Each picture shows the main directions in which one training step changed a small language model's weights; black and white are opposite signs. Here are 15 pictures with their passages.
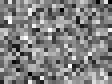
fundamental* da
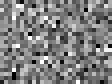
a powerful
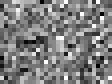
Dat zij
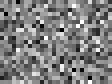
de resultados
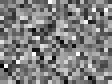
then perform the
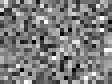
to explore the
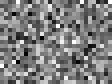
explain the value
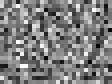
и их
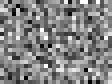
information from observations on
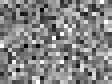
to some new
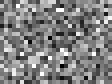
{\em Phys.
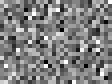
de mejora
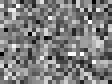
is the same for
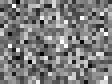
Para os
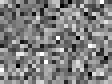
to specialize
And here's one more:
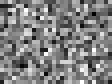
position. The
